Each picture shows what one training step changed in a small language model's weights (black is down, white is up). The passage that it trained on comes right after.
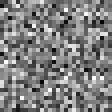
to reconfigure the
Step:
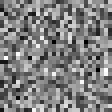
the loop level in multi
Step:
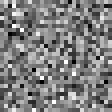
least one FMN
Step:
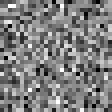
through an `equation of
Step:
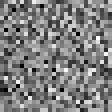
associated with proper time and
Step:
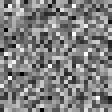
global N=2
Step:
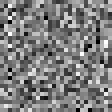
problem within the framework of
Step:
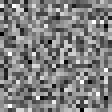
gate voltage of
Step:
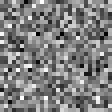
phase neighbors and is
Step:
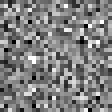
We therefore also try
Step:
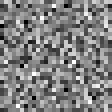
the Einstein tensor
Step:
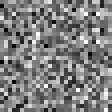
a comprehensive
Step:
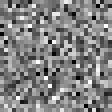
\beta X_i
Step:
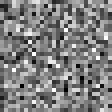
and Jie Meng
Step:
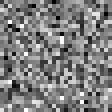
significantly lower than that of
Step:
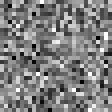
direction. The number of
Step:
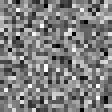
in the Office
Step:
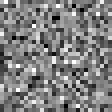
methods (\eg,
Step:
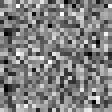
towards it.
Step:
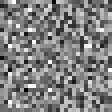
is still able to
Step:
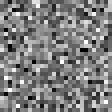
function of the coherent
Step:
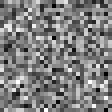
surfaces of section
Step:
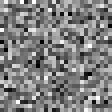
In order to maintain
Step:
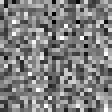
between sales and
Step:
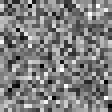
bytes and combine
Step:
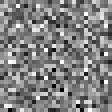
expectation of
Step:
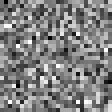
perturbative approach, in
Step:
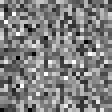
set, effective solutions with
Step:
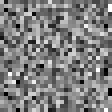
the assessment
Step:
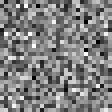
proposed by Jacob
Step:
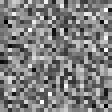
arisen from
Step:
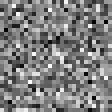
mean arrival rate
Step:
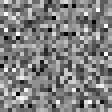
motion is $s$
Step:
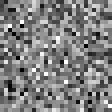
cloud with higher
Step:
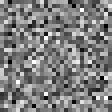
at 5 GHz which
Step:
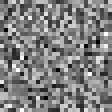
due to an increase of
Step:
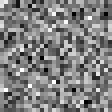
mostly positive contributions from
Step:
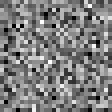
to be enhanced
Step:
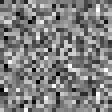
solid (dashed)
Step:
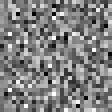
longer rectilinear
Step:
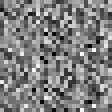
the spectral parameter.}
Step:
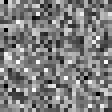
global view. This paper
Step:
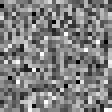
a classification network that
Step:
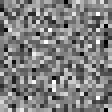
the emergence of a
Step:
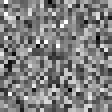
reads (see
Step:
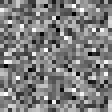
momenta of the
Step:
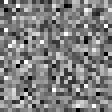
$E$ makes
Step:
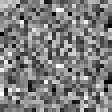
fix, as
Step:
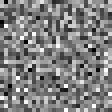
whether the machine
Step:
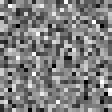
SNe and
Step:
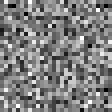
between the three authors provides
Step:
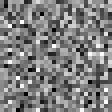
state of the entire
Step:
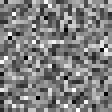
published results on
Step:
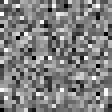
$k$. The quantities
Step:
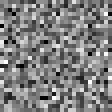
- 1$, respectively
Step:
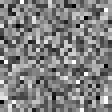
the results show that only
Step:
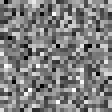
These parameters are dependent
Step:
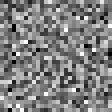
very small scales for long
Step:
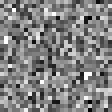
parameters are used: the
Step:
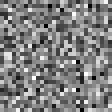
superconductivity is observed.
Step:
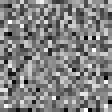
for state-selected
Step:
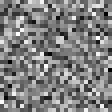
at 2 K.
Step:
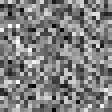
which would account for the
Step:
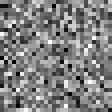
selection criteria
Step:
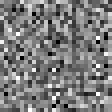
metric. As a
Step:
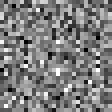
expected QBER of
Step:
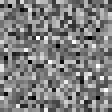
as applied to the
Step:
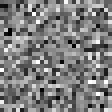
mass. Section 5 contains
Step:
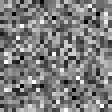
hardware aware
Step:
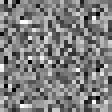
used to define a
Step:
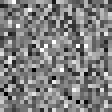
is controlled by a
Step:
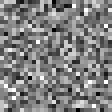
of size $pb
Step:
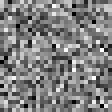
have the disease
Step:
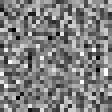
the field of real numbers
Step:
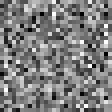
The spreading out
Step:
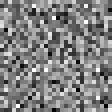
completed using the
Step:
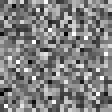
applied. Following
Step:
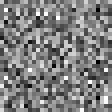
the form (see
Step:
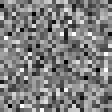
a manipulation check
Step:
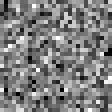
Technology, 77
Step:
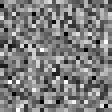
a microscopic nature and
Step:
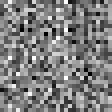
is stabilised
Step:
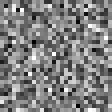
collimator and
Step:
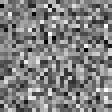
all firing
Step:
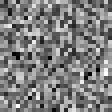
reproduce the scaling
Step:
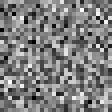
were the most effective in
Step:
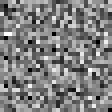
we assumed that the output
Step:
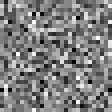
axis* – As
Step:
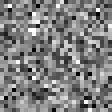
We have verified that
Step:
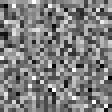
and references
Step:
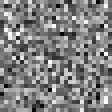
with the Eqs.
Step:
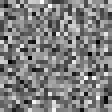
to the mean angular momentum
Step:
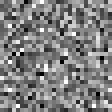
phase transition occurs in the
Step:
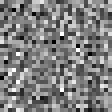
evolution of time windows
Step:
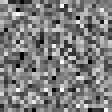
imaginary function,
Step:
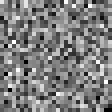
interpretability, or
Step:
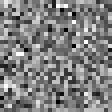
its own.
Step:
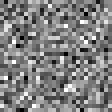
detectors covers the
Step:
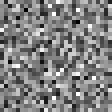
Natural Science
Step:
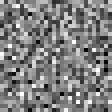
that spintronic elements
